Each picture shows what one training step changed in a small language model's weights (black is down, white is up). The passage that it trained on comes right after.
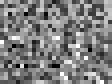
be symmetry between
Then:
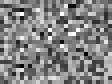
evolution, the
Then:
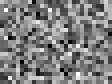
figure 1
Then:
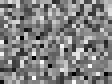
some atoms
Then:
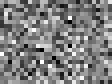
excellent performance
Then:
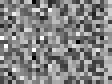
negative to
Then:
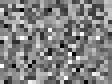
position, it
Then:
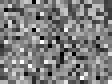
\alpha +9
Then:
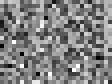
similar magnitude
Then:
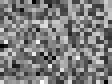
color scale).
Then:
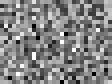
it. To
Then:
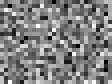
constraints on the
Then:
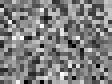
$n$ at
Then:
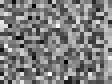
unit cell
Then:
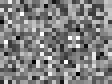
line we combined
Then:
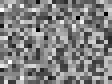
not respected,
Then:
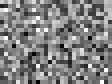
other complications
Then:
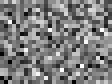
a space made
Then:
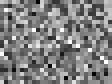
associated with a
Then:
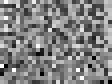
our own
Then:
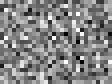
research on
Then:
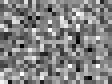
Assume the
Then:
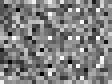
The proposed trace
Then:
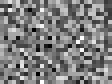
between -1 and
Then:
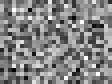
step with the
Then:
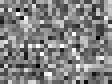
H band showing
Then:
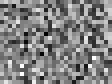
the following more
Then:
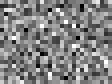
once again
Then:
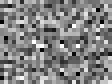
approaches that
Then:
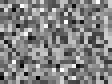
in General
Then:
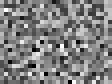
solutions in the
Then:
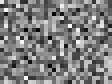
modes of the
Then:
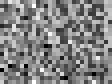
while the latter
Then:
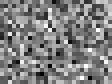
contains 10
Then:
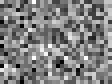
neutron and
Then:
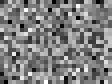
for and selection
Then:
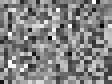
represents a
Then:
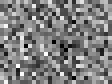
X. and
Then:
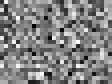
Consider any
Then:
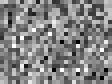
was for the
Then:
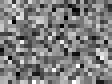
linear map from
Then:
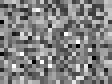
the sign problem is
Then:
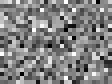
from DST
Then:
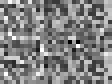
that the exact
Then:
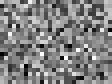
for the dust
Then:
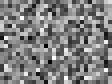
inequality with
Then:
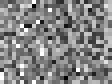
by \be
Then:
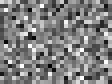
original input
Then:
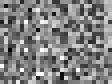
simulations are
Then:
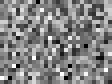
or combined with
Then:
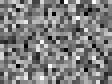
or a spin system
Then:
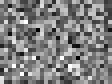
transition associated with
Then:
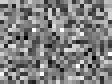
the ASTC
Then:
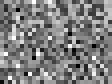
The peak
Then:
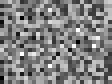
distance is
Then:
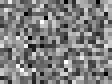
most processes,
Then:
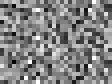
the state we
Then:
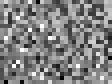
were produced,
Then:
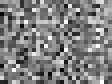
particle diameter
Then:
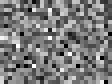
graph size
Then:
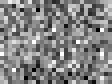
that from Eq.
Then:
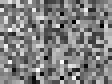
that it may be
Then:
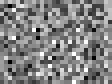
as shown in the
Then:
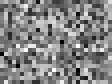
is almost
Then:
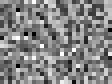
We use the
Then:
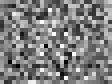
separation due
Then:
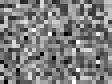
operators for the
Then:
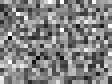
In order to
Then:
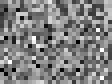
It was shown that
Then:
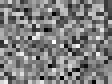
spectra may show
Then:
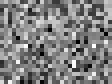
is too large
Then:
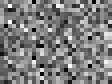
\log (
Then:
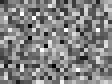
mostly between
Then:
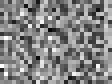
rates to
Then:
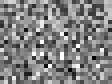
we set the same
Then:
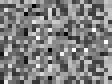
an additional
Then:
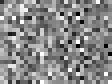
directly, as
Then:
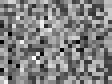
we would expect
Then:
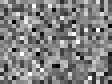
O M P,
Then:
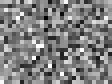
hope that this
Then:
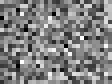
potentials and the
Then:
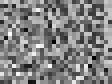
the training
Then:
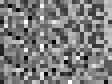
field theory and
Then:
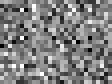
10% within the
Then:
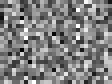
degrees of
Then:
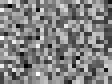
about three times
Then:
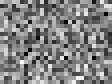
of the system.
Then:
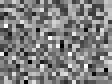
independent of
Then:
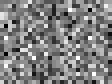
\ and\
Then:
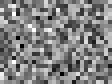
The essence
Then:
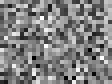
leading to time
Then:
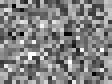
action. In
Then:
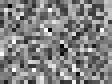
dependence on temperature
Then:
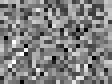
the origin of
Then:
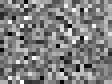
sequential information
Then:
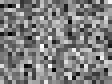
quantum noise in the
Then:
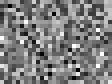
charge transfer
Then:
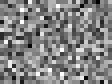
long key,
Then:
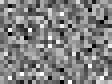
enable direct
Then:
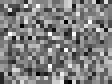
serum |
